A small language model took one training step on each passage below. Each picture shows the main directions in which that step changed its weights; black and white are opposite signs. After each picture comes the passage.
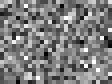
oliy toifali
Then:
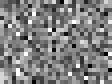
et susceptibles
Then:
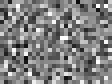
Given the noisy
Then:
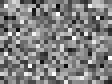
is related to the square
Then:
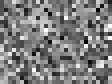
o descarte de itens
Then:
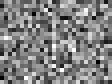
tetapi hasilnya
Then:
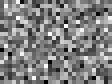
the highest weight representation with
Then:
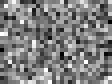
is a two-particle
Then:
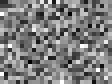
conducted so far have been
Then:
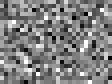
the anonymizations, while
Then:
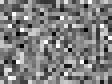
charging facility once
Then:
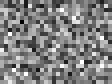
Align Strategy,
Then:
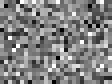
of an artificial
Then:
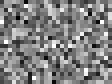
xos sonlarni
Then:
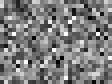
к UzCard или
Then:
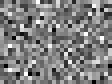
a lo ancho del
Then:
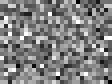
in spite of the zero
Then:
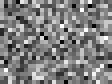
the fact that prominent
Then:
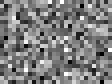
W_l^y$ for
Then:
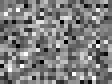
LTSSM results have
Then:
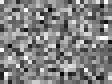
zarur. Inson
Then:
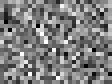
freedom to the
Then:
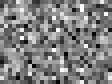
переменные - как
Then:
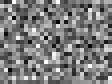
gracia de indulto.
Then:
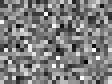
(Jin and Wang
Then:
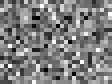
etishga erishish
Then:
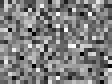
financiamiento, el
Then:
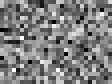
keep slowing down
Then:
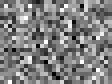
component lies in the number of
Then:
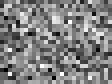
main aspects of
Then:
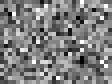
distance is given in
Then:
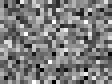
the $b_1$ and
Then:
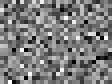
$\vartheta,$ we obtain
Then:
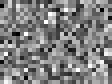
Prevenir, Punir
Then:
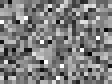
| maximum EDSS
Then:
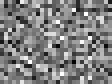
the emission of chiral
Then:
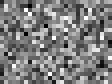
o'ziga tegishli
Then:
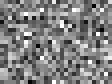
Candidate of Medical
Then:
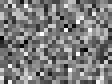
door rekening te
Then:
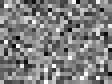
of *Proceedings of
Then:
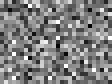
not merely a measurable
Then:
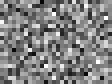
very heavy nuclei with
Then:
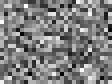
of the luminescence of
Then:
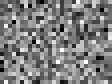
mais ampla, pois
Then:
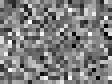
**ejaku jer**
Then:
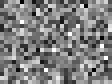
in the low-energy
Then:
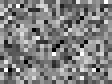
seen that, by using three different
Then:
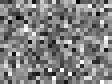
dit: "aren't
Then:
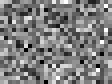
du XVI^e
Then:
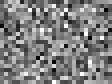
to the acquired data were
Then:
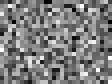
Muscle Ablation
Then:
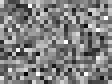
um mecanismo
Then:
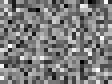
de antwoorden dient
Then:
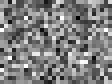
imaging likely
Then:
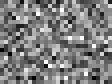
poles in the physical
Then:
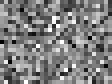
\phi N,\ K \Xi
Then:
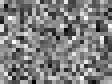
qilingan amaliy
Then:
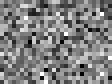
marketing research in
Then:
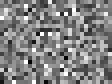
It is also intricately
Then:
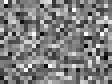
SN's radio
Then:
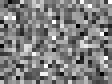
and \eqref{a5} in
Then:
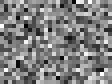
of the resonator. To
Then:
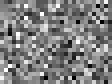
PMF template, as
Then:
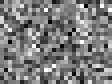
onset of the BEC
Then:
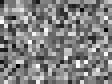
номи билан
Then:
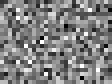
Web of Conferences. –
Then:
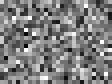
qattiq faza,
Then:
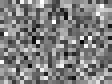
of trip distance and
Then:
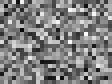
$\delta_{\omega}$ plotted
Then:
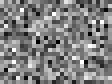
reintegrar-se à
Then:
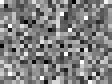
approximation is correctly
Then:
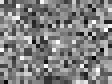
y así, limitar los
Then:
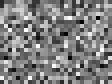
а представители
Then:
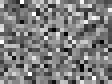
intensive, we do not
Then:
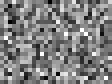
vertex. However, the
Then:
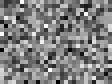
and mass and it is difficult
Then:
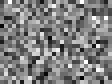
e referências lá
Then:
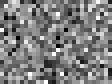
is the zero point of
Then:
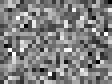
pendidikan di
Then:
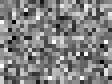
bottom and top
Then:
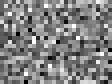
(12), which requires the
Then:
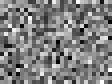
research method is a
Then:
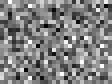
DF approach would do in the
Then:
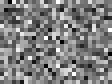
compounds and the
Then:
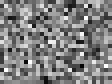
umumiy strukturasi
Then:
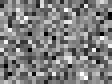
This study aims to
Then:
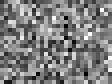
que acepte el
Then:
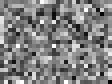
modifications to the baseline
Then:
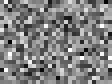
insbesondere bei
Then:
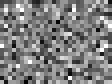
same central density. This
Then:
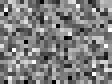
by different thermostats.
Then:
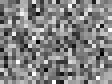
dos casos afetam
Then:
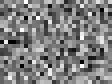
ilang linggo
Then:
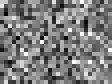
- ўз ўқи
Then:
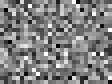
regimes, we found that
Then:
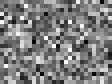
restaurar la función
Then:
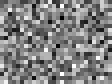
humid climates. The
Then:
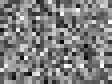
a society and the
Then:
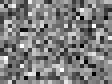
desenvolve suas
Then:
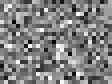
baru efektif
